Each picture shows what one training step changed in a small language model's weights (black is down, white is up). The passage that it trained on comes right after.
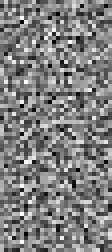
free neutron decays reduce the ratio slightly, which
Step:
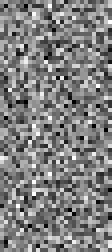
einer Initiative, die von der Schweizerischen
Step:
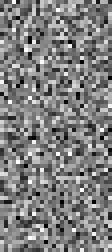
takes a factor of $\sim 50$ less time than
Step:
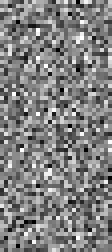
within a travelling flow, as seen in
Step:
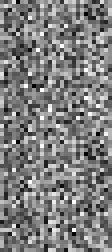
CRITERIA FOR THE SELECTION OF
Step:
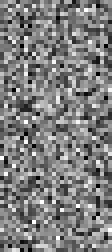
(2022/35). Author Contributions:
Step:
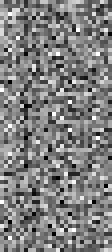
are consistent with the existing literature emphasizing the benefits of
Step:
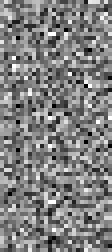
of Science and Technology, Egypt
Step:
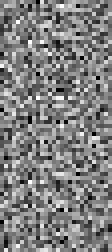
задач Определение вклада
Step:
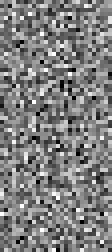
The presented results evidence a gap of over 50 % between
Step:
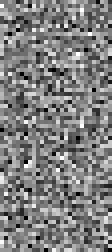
Stock in the Digital Economy Conditions
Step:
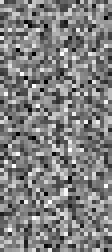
como un ciclo de diversión, ajena
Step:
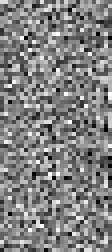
yang lain, serta kebiasaan
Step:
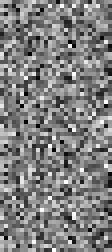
waves that describe the extinction in the
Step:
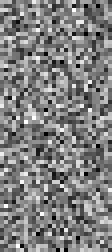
Half pipe coils can be used for
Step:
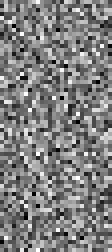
nonlocal interactions respectively. The short-range
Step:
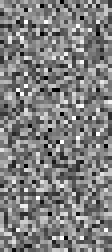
1 shell fresh), CGAH;
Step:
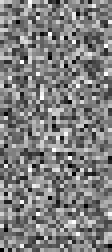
misinforming the people around us. The formation
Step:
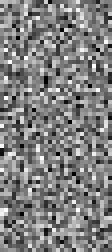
paralleloiped hajmini $\pm
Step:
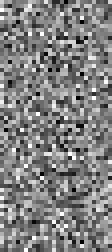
well as realizing some cosmic probe applications via
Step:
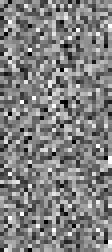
pueden considerarse aproximadamente
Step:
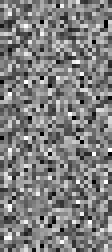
Нарзикулова Дилноза
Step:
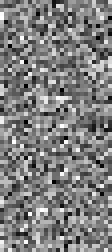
internal) which person is not able to control it
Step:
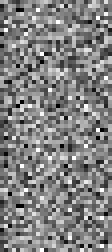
iyeroglif bilan kelgan
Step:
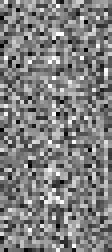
realizado com a serra copo,
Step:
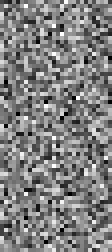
physical justification. Therefore, in the following
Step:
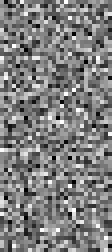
and habit of sleep affects health. A
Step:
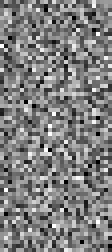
this enlargement. However, obvious differences
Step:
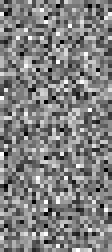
justified under municipal law. In doing
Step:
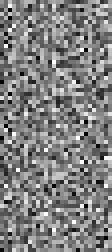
додаткові послуги,
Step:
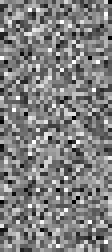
balaústres planos da escada
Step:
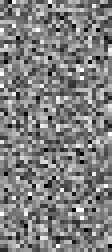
idle times at the beginning and end of the
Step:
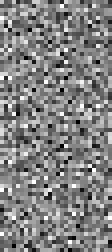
and more than 11% of the area of Iran
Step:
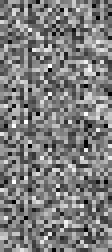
AutoCAD. AutoCAD
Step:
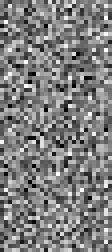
Facultativa seguida de Lagoa
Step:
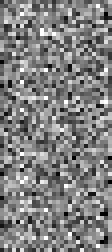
malakali ishchi kuchining xorijga
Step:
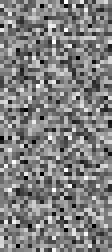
January 2019; received in revised form
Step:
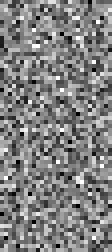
minimum $T_{e,||} \sim
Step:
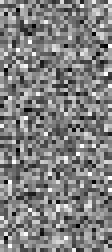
for $\varphi=0$ as a function of
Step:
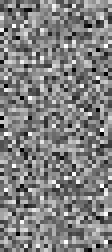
asosi sifatidagi qonun qayta
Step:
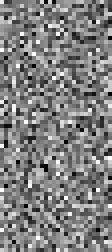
to treat superficial fungal infections like
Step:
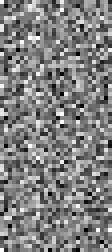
worden gedaan zonder dat
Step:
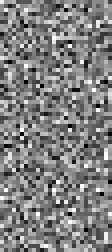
formulas for the scattering amplitude and differential cross
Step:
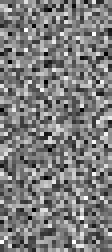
1 1 1 Appendix B - Publications NFDI
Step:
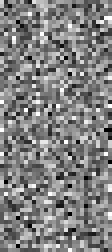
sources including, books and articles published in
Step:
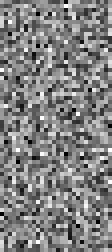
stored in one single document. Hence, we
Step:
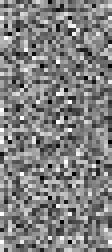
wall and the photon and not by the
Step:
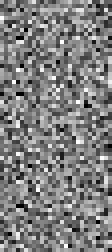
fanlardagi metodologik muammolarni
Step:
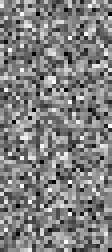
extensively to understand its intriguing topological
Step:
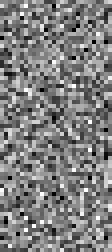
jamoat tovarlari kabi masalalar
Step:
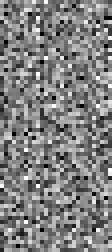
en grupos especiales, todos ellos
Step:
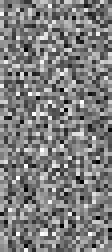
research, management is an expedient activity aimed
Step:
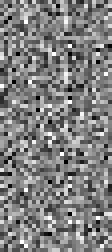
the centre of the resulting contour maps
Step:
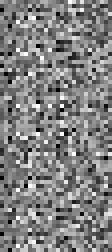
баланд танали тутзорларнинг
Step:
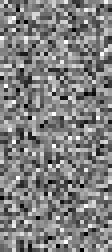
of Philosophy (DSc), Professor
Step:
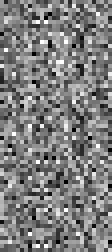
number $B = 2.84 \times
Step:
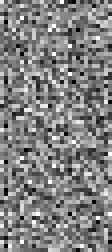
Implementation refers to the moment in which the
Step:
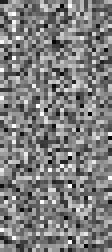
showed there is a problem of precipitation of
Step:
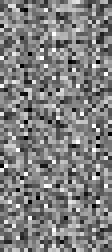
reconhecendo o papel do sujeito na
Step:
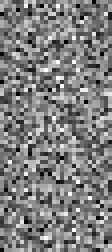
parça yayımlanan önceki
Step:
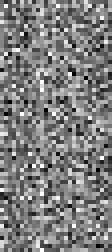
applications. However, these topologies require complementary variable
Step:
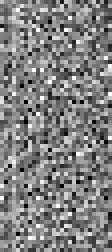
different between treatments, control cheese and cheese
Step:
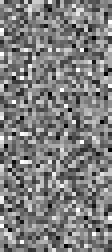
par le conseil supérieur du
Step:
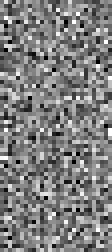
noktasında emek sarf
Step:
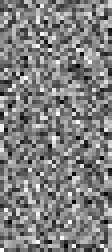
texnologik kompetensiyaning zamonaviy
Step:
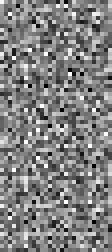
of frequency-resonance sounding of
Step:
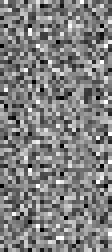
\bquark\ or \cquark\
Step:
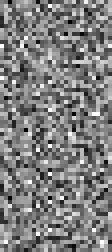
NA - - - - Mappings to existing data
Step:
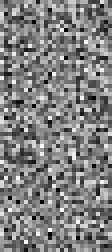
REVIEW OF LITERATURE
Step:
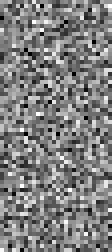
de la competencia conversacional en LE, el
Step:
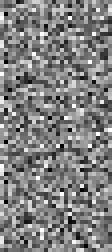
diffusion model in the synthetic data. In
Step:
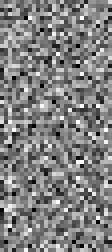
свободу человека,
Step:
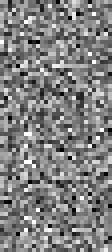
tables show that the number of calls for memory
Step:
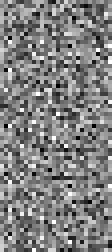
face value in the market served by the
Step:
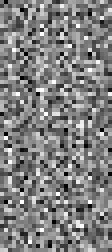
accepted paper received highly positive reviews but
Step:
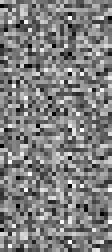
of the structure of (\ref{eq:1})
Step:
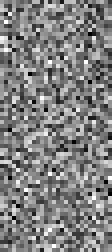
reuse them as fertilizer, and
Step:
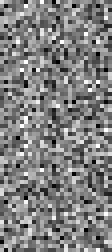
davomida chirish kasaligiga
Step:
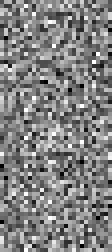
are, hence, well within the ferromagnetic regime
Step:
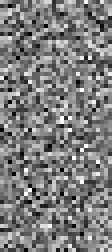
recent DNS study has reported a 3D regime
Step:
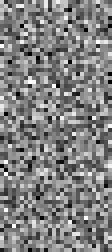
coordinates Unique identifiers based on
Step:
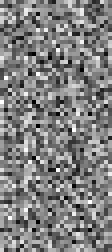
pointing accuracy of the Herschel
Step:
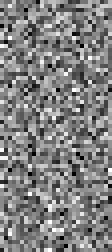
синурбани видове
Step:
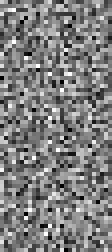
also experimented using different extinction curves: a
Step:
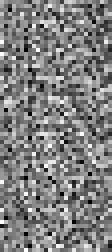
tolerance, beyond conflict incidence, remain
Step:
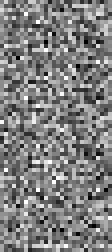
I. Woodcock, H.
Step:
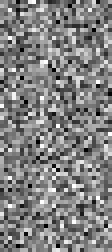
scanning electron microscope (SEM)
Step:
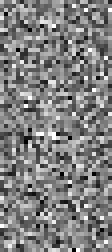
the models at a time: (a) for
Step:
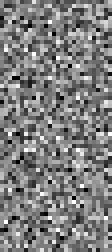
lidar com os traumas da
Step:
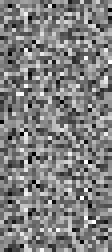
Самандаров М. И.
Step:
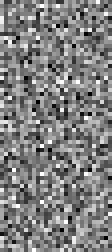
found that $NN$-FSI effect appears mainly in
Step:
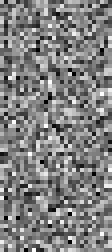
with key individuals within the program that have important
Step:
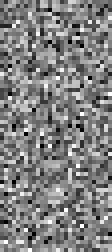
и агрегаторов;
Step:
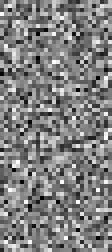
як за природного перебігу
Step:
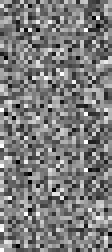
Nilsson, E.N.
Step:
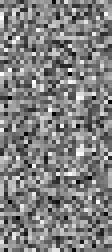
media system around the world is said to be
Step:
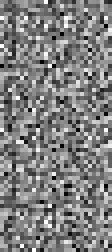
sont les jeunes et les femmes.
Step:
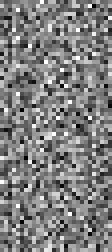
shows the relation between digital divide, economic growth,
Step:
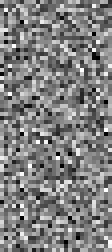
for the $c$-$\bar c$ and
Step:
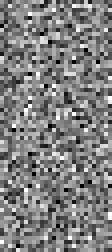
rendimiento académico de los
